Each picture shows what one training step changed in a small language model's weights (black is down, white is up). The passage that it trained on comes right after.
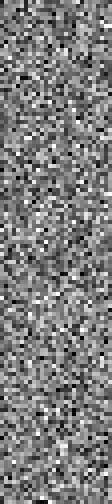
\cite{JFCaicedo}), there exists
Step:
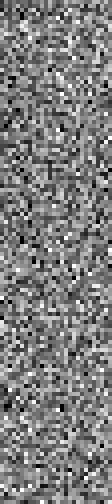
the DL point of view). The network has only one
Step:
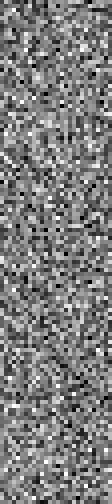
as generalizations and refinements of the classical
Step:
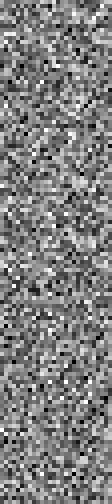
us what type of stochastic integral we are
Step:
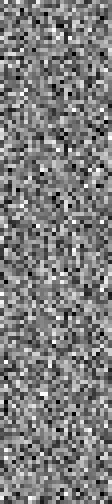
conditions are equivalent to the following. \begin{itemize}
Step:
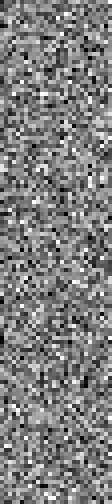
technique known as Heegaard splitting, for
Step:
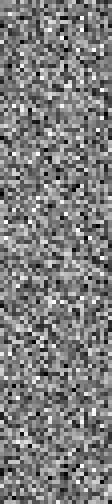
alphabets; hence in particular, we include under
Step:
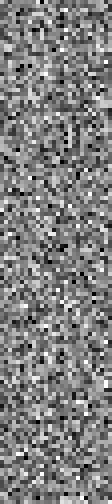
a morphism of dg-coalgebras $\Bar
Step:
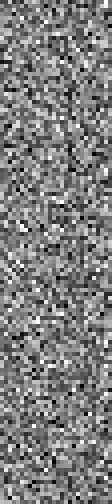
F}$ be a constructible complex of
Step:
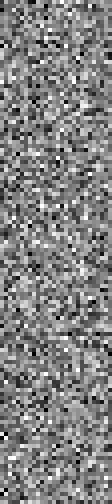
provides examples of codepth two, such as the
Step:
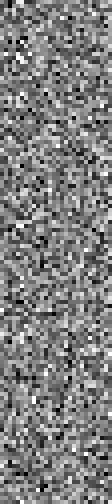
addition, existence of inverse elements with respect to addition and multiplication
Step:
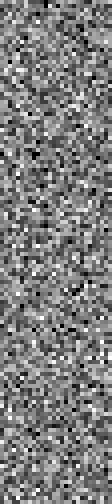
also generalise abstract polytopes in a similar way
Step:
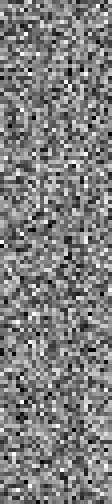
stabilizing property can be found, e.g.,
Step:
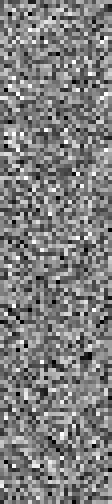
number of 1's in $d^\lambda$ equals
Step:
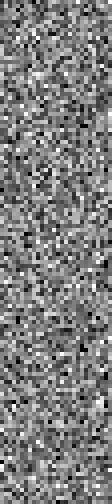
with $|X_v|=1$ and let
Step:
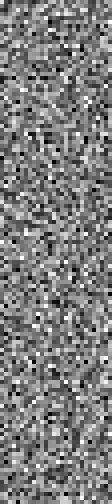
proved via the cruder integral bound).}
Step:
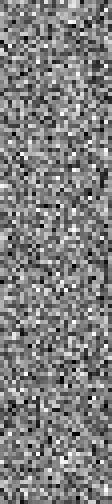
one, meaning well-posedness in the appropriate
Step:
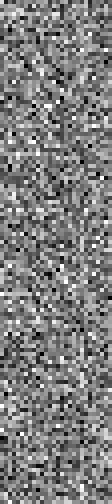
gap is larger than the distance between the right
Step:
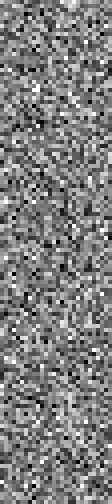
the teardrop hovering formation is extended to
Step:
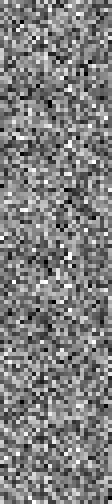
to our construction, it follows that $V_i
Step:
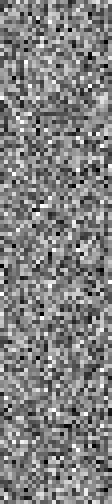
basis, then for all multi-index $\alpha$ and
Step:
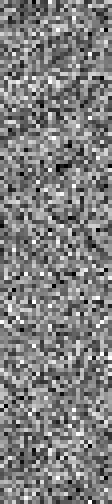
and a point $x\in X$ such that
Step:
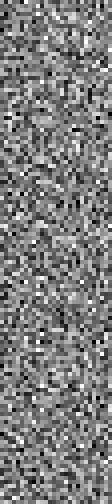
\noindent [K]\ \ A. S.
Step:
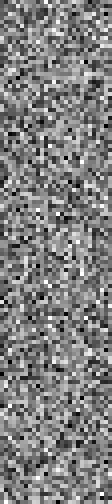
one inclusion either by interpolation or simple calculation of
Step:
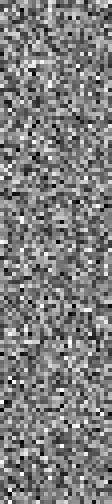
$\Aa(m,n)$ in the form of
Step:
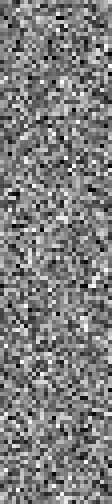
unravels most of the homotopical properties of
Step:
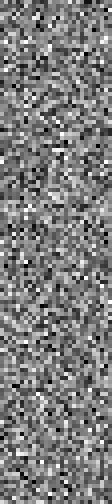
and $h$. What is the answer in
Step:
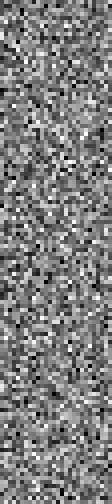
of nonlinear integro-PDEs of three main
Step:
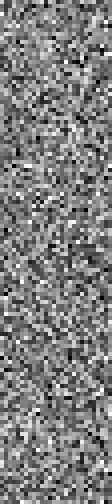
B case can be given similarly so we omit
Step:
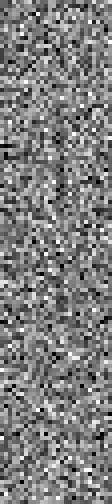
then $g \in \Ysp$ with
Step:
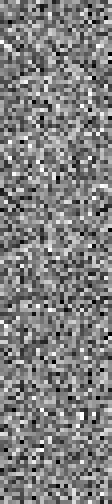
there a differentially closed field $K$ where
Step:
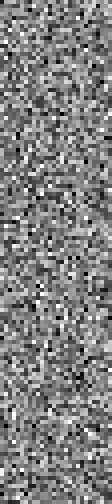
of points. In this paper we address two
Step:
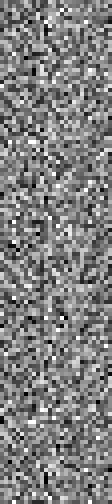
$N$ and $M$ as in
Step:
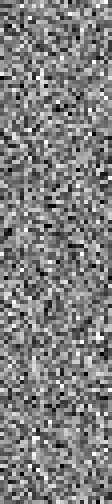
M.\ McQuillan. For more information
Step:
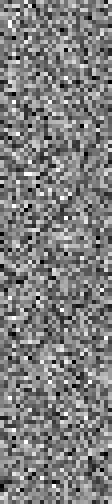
argument in the style of \cite{dds}.
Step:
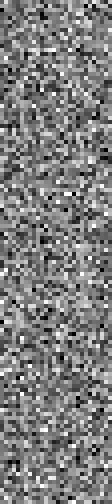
into two quadratics, contrary to case 3 of
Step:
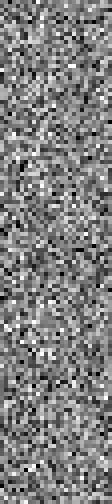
this system of dyadic grids and its
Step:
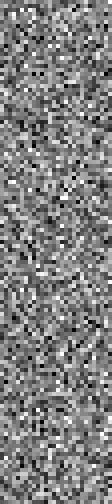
the problem $\left( \ref{equation}\right)
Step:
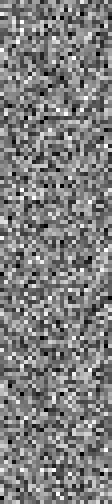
enter into the technical details of the differences
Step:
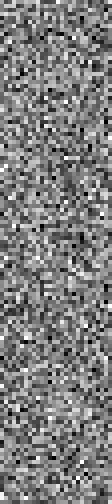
one can exploit the submodularity structure in
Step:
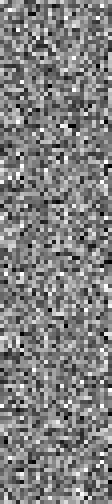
constants, when the potential $q$ is an absolutely
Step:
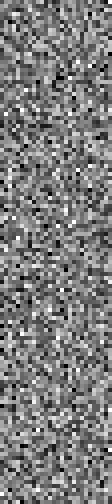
being initially discretized by a
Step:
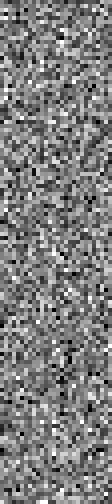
Section~\ref{sec2.1}: the upper
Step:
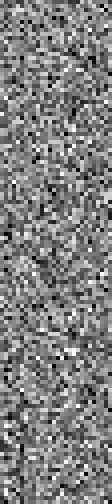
\end{displaymath} Let \begin{equation}
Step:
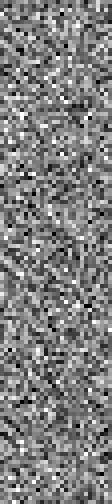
$g \geq 1$ (see Theorem 2 in
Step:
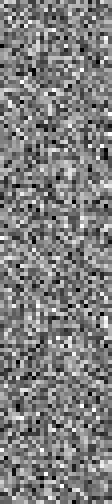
actually the same as in the celebrated paper
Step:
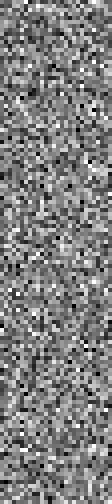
$[0,T]$, which assigns
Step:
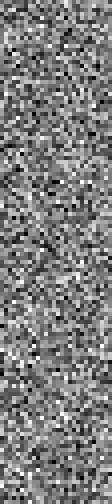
discussions on the topic of this paper and also
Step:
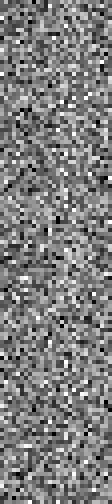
of the method can be found analytically and allows for the
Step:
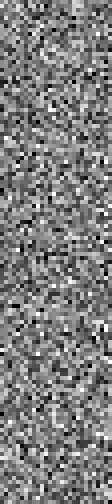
(c) are established by letting
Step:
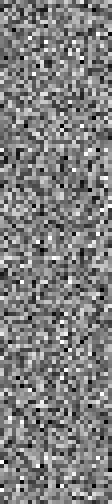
the case of regular constraint $S,$ $L$
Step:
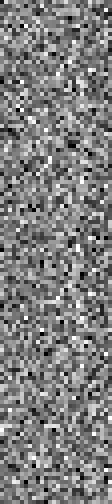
explained by the fact that, as we indicated in
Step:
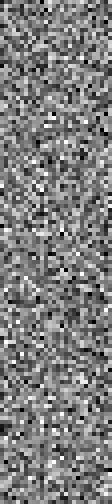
the space-time cylinder by $Q
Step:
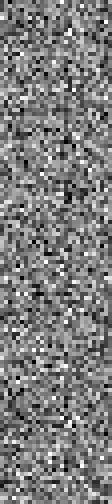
condition locally. In addition, the constructed systems can be used
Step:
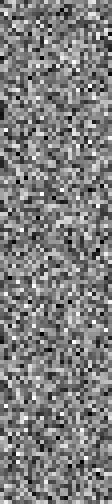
Normal-face lower-case letters
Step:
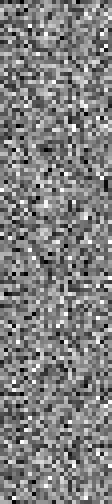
LEMMA A.2. *Let
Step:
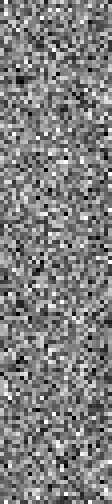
circulant matrix. The resulting algebra
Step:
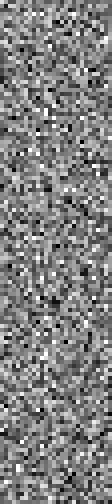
e} $$ This vanishes if $b =
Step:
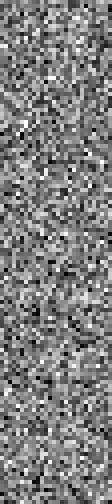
infinite dimensional Lie Group, we can't hope
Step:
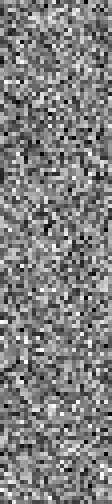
new description of $C_1$. We will use it
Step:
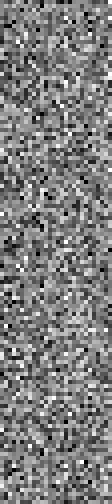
does not contain any non-trivial abelian extension of ${\bf
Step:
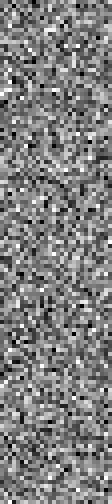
implies the part (b). To prove the part
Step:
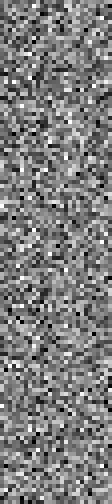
in the case when $H_t$ is not a
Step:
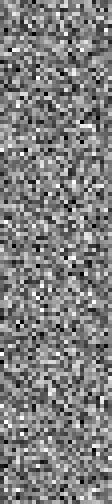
A}, {\bf B} and the asymptotic relation
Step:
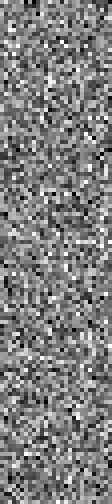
due to a factor of $3^{21}$ in each
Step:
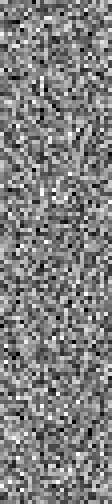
contained in a compact subgroup of $G$. Thus the connection
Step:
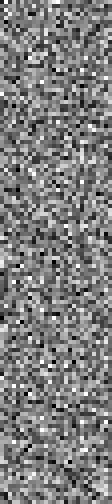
characterization of the first eigenvalue of the
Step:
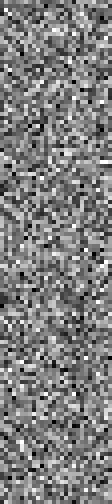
bundle over $M$ (varying in
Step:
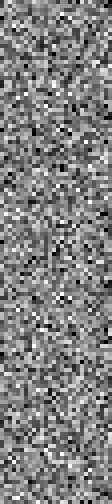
u \uparrow x_N. \EQN
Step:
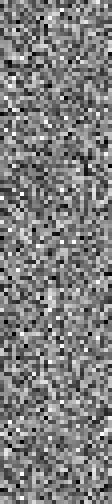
$k$ is odd. Suppose next that
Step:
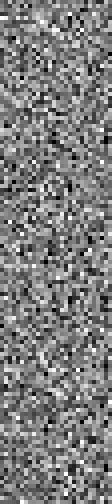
to (\ref{had1}), can be found for
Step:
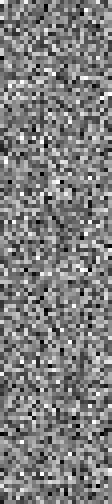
associate the element $a$ with the set
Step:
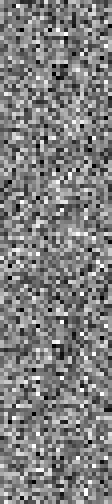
= tI$ for large enough $t > 0$.
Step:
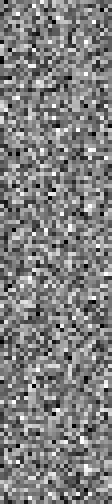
problem with each channel modeled as a
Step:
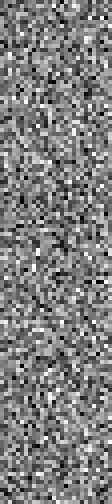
for $O\in\cO_\cN$ with
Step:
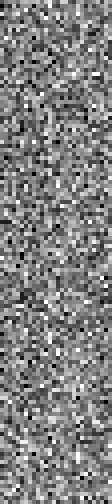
$\vec{x}\in \Omega$ and
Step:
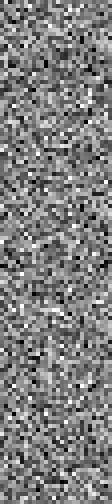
in the cyclic order at $v$. A loop
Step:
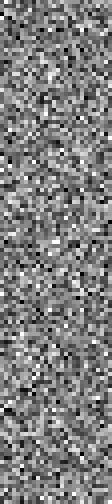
Then, $\Phi_f$ is surjective if and
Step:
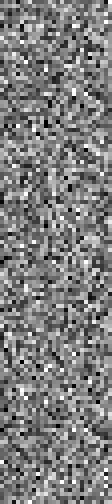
so on. The main term may be easily estimated.
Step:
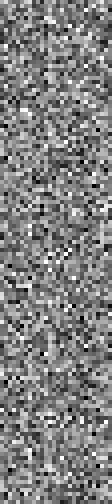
quotient isomorphic to a cyclic group of order $p$. The
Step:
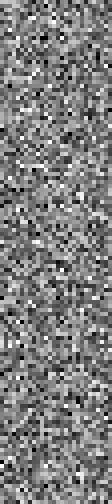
3)$ are not transversely simple, and if
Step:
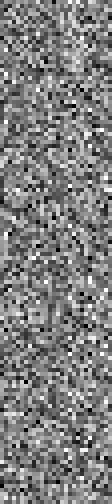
a dataset that consists of the ratings for
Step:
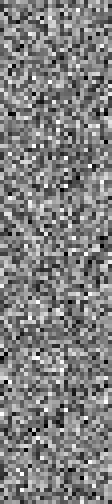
$x$. This means that there exists some
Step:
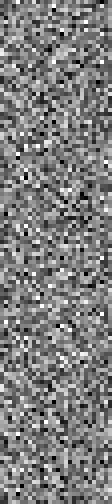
see Figure~\ref{diagonals}
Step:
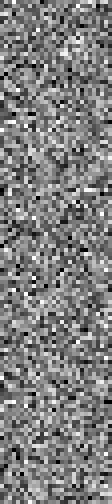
number of ``multifractal spectra'' are
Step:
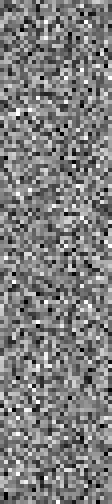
Invarianz von Differentialgleichungen
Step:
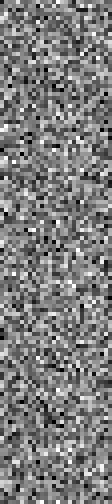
the system's state variables. The name "Algebraic
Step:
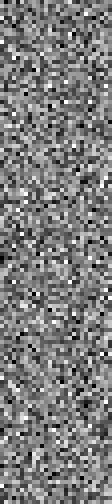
complete is a sufficient amount of global symmetry:
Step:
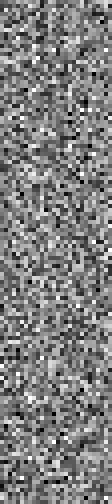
an Euclidean space. Then we introduce the Riesz
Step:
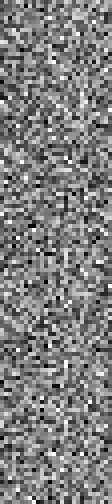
on the $u$-plane. The relation between
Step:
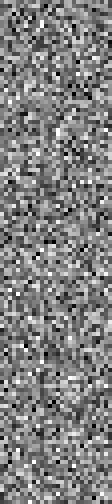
of local assignability of the Lyapunov
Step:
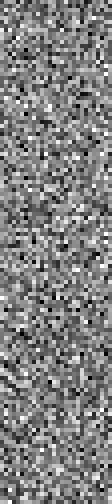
consider a random variable $\hat{N}$ such that
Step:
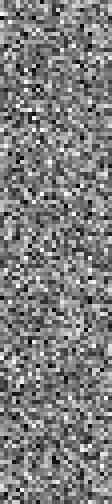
simply the area of the symmetric difference between domains,
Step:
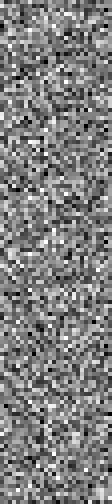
of $f$ and $g$ vanish since the coefficient
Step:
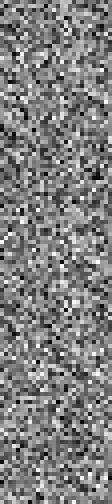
results of Section 3, we generalize and improve these
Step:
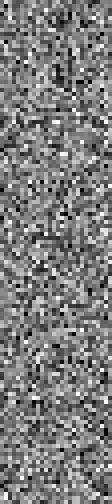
first prove some non-positiveness properties of
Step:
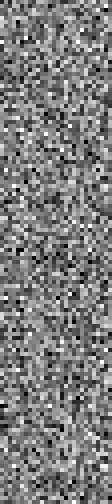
on. Observe that \begin{eqnarray*}
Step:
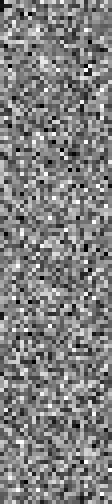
third equation of (10), we get $y_1
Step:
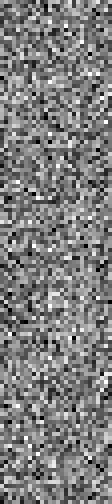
on $x$ together with pure homogeneous
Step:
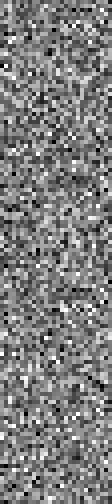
Lemma \ref{LEE2}, we have
